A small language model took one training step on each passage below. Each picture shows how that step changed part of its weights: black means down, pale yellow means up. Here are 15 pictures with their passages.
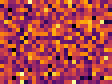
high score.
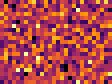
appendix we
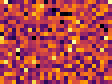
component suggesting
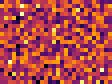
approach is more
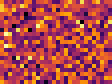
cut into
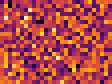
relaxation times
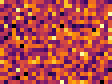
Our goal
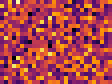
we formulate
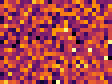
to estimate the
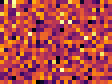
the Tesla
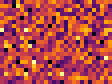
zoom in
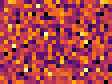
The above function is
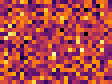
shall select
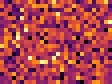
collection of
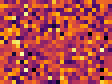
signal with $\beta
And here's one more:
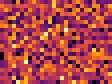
measurements, in
